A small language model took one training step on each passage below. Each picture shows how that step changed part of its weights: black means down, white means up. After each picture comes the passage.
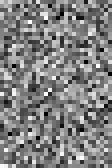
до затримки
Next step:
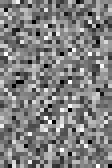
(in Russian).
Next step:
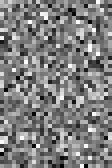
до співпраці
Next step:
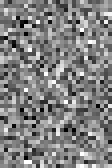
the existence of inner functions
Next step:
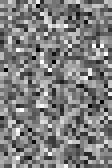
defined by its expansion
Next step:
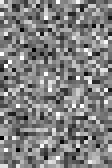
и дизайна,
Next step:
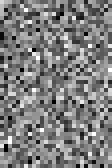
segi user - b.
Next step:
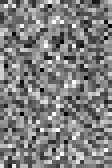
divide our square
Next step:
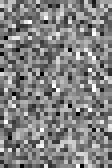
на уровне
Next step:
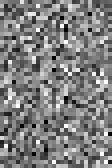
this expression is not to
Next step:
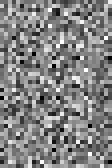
it is possible to choose
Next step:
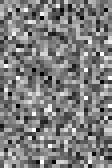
types. The first
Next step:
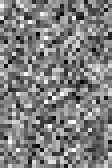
de Projetos)
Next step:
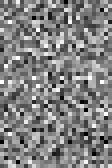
% виникла
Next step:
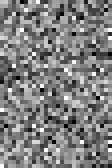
a homogeneous linear
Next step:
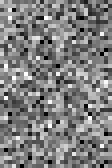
such that $a\in
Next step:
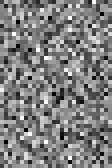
reacting sphere
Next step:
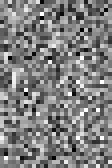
validation data and
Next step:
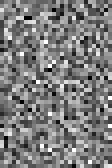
tetap maksud
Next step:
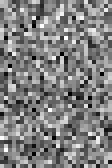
The alternative proof is
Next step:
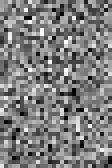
ball of a minimal
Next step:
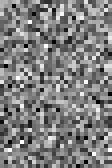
(Fırat ve
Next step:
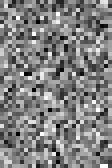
mesma forma,
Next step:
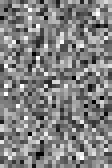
From \cite[Theorem
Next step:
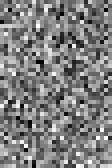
theorem extends and
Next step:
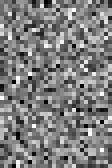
by drawing a
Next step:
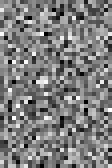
tezlikga ega
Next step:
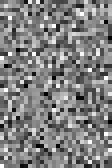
$(i)$ belongs to
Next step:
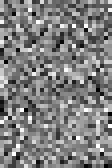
eran adultas
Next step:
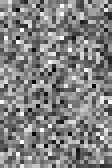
using an equivalence, to obtain
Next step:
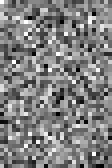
research activities
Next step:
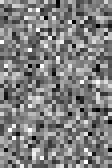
(1) From the
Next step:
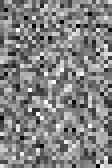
the sectors involved
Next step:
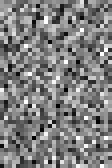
and its convergence has
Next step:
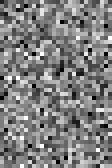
feels like
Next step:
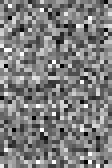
regt MAKI
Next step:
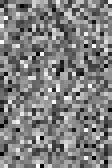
ce cas ce
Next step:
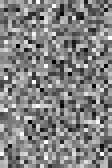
conditions of global
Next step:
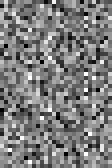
clients. Il
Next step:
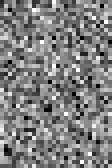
both cases. For a
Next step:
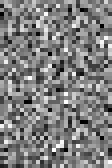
are i.i.d.
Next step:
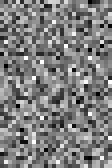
restaurante por um
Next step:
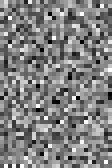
$p>2$, define the
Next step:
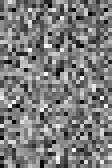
that $$ \begin{aligned}
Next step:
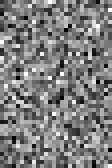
poema aparece
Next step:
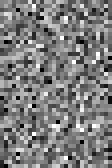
class $\mathcal{X}$ of
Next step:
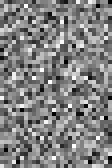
the CM verification
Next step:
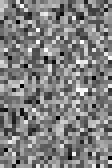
que de alguna
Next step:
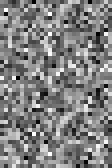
given by the 2.2
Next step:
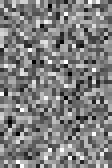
de exclusión del
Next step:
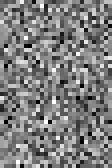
best almost in all
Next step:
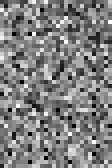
proceeding directly
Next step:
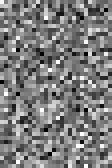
и амбиции
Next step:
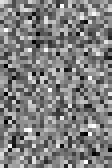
DIN SPEC
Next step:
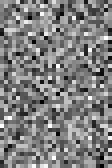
para a elaboração
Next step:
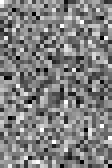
unga mustaqil
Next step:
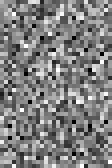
Therefore the proof of Proposition
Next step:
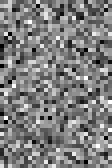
об'єктів, у
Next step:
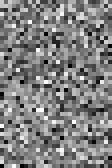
основанные на
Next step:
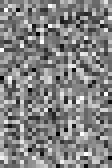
felfelé, a
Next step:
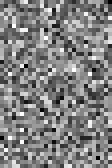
assumed to belong to a
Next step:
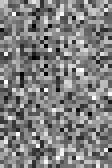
Felizmente a
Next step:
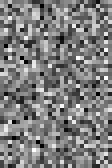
aparecer en
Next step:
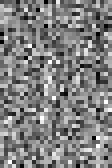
given. And the relation
